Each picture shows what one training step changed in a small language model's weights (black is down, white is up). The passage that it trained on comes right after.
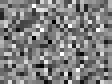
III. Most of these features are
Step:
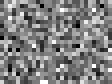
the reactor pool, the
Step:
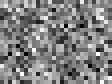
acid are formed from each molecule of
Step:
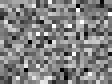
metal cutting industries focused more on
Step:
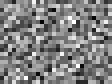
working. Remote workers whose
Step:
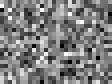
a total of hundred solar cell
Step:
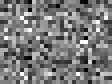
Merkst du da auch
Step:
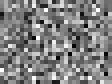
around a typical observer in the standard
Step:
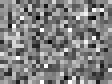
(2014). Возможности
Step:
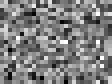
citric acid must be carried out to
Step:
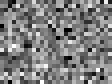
precise enough to include both the leading
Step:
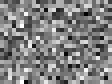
completar o processo de
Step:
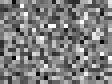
is no way to differentiate between
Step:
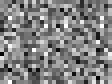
of the non-linear clustering of
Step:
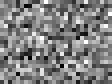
indicated. - The study of income
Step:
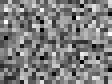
are as derived here. Every step
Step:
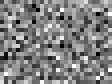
Rano Baxodirovna
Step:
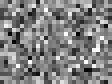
посадки; высокую
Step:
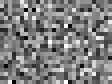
in the nineteenth
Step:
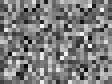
мг проникає в
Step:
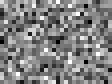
scenario analysis that describes possible future
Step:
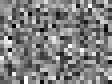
along the shoreline with the
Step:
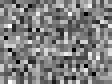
recommended daily intake.
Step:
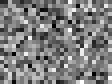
samenleving maakt
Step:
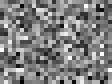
while the trend channel covers the
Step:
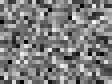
to render a single comparison decision for
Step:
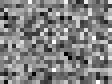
FOR PLANTING
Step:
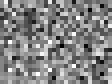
el fomento del desarrollo
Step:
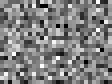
on a set of hosts that are
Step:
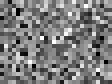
experiențele lor în
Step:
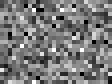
Baktérie z rodu
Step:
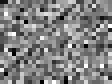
islohotlarning asosiy
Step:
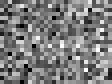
premier Ciel.
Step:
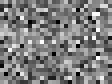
Generates individual counseling
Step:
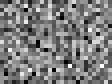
Steering Committee
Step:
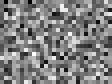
cluster states is that, having prepared
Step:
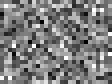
would be able to extract the exact location
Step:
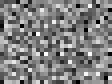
other subjects and does not frame the
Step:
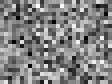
\Ha absorption trough.
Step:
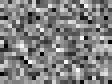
his accompaniment. She
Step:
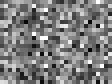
99.99% against the vertical
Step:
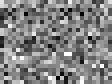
arbitrary local moment spin orientations must vanish
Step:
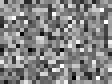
and after nanoindentation (indent
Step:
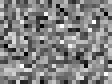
dari pemikiran dan
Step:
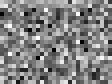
energy $E_\mathrm{ani}$.
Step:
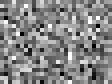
from nurses caring for patients
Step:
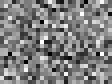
by 40.7% of respondents,
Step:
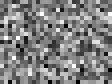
that have been called "cavity
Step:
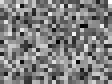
sensitivity of the technique based on
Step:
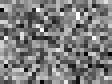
each item. Item analysis was
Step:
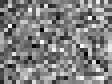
belong to an isospin
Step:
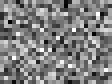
is to consider the network infrastructure as
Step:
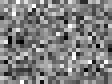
Respublikasi Qonun ham
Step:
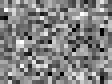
May. Dizziness was
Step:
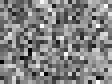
ba'zi nuqsonlarni
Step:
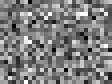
(RF) signals (including
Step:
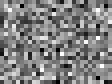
institutions and markets may be under pressure
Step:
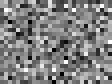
rasping action was directed
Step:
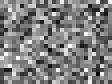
people's interest in learning the
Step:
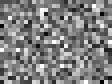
is no conflict of interest Author
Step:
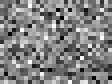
de herramientas específicas
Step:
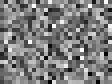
analyzed, three typical cases for the choice
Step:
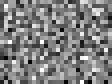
is performed on each of them to find
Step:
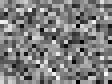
This low WC/WN ratio
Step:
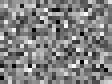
activities (Naser, 2010).
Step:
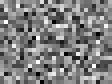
use, making lessons more engaging
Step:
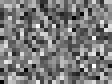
this framework, the matrix elements $\langle
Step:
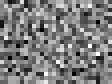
thermal and nonthermal radio components are
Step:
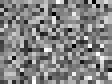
up by e-mail correspondence in
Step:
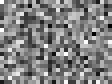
that there were content errors in the
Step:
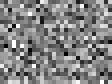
inson hayotining barcha
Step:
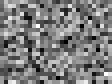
the ground state of an anisotropic
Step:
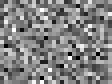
are emitted neither periodically nor
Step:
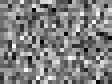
for toughening. IV.
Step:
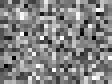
A. Basari, A.
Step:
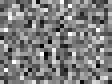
in part carried out on the
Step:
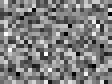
Thus, the density-dependent transition of
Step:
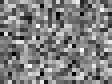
the two H~I shell
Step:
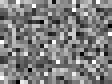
charge density of a screened
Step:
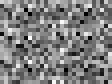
та підтримки
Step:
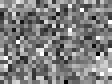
korpuslarni** o'z
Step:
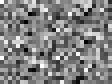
бир дерматоз
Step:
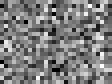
S-3, which shows the transformation
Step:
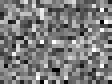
was 9 at 0 second, but he
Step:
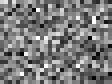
ónimler» dep
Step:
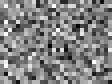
work environment which would increase the individual
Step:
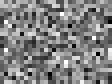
traditional learning models. Qualitative
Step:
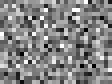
of Networks: How Social
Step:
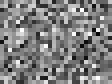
situ stations providing observations, but
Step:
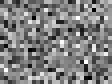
mimic. Mimicry
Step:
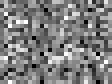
in quantum case the freedom of employing
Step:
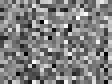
from 0.063 mm to larger
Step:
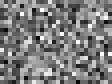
description of the PHENIX
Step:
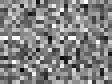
been deposited at Protein Data
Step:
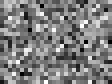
the information presented in the definition, but
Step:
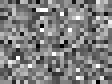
al. 1994). Regulation of
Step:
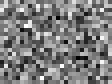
hamda rivojlanishi
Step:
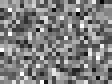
children in the same age almost never
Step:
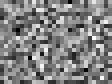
objective. We would like to provide some
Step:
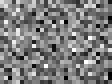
computational workflow aimed at investigating
